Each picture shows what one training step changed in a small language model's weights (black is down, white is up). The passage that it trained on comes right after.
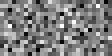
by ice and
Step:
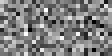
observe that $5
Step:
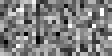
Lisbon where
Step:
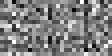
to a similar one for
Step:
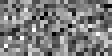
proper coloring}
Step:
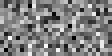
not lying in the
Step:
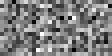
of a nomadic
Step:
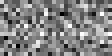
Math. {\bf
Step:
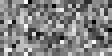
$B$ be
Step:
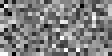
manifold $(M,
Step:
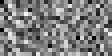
restricted to the
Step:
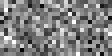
using the comparative
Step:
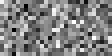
trivial, hence
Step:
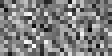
also reflected in the
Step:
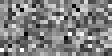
proportion, with
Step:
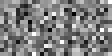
n, k\neq
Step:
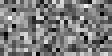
been estimated that a
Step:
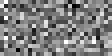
of virtue
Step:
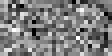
of the young child
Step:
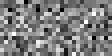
Ahmed b.
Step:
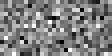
institutions that hold
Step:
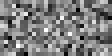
aspects are
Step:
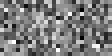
ertagida mana
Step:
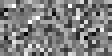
be determined.
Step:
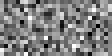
birlikte spor
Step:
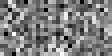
emergem seus
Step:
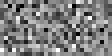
and Sahlsten
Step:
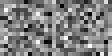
с целью
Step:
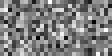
$n$ is the
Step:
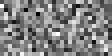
and the calculation
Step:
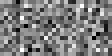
cardinality of
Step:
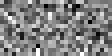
of the oldest
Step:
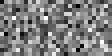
of H3 shown in
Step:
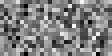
is compact, but
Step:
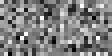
economy is a key
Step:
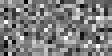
un aparente
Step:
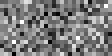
into leaping
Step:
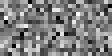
all the features of
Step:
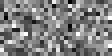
con 14 casos
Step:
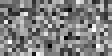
yapma 3
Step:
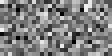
of K⁺ and
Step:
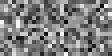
with the same distribution of
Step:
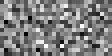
Fig. S3 and
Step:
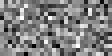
find a compact
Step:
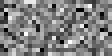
наук НАН
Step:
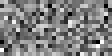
conjunction with
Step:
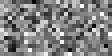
компенсации за
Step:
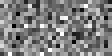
Mathematics, University of
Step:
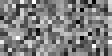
and scientific
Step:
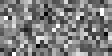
summing the
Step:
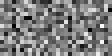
gradually becomes
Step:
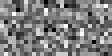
sum of three elements of
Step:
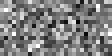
observable. For
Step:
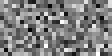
get the classification of
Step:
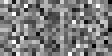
also for cases in which
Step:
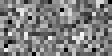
The experimental results show
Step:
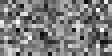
with them the risk
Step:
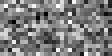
that the translation
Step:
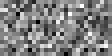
$p \geq
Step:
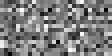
a globally
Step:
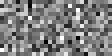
be distinguished
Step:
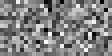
if $\psi$ has
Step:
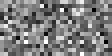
when large volumes
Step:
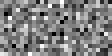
lot of different
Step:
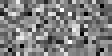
that \(\nabla u
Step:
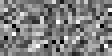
changing situation.
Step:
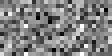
no moderno
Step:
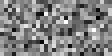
del hombre, os
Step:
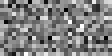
a reach of
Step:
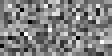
objective was to
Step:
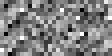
é o caso da
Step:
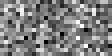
If we write
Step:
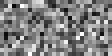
tissue structure
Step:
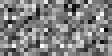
of which 35 were
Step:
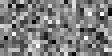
of interest. What
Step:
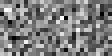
digging and
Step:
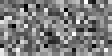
butun ta'lim
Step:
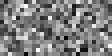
and Support
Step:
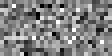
da Costa
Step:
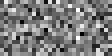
use and has a
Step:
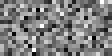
Conclusions The
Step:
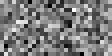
E(T)}$ where
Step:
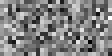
of the Colour
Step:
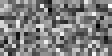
if there is a common
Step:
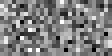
between inflation and
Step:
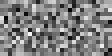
the g(x)
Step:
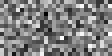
lattice update
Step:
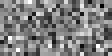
15-Level output
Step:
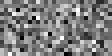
We now turn to
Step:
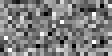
траву; з
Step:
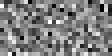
for users to
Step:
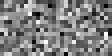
Table of Correlation
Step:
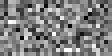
optimal solution, the
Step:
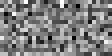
a map of the set
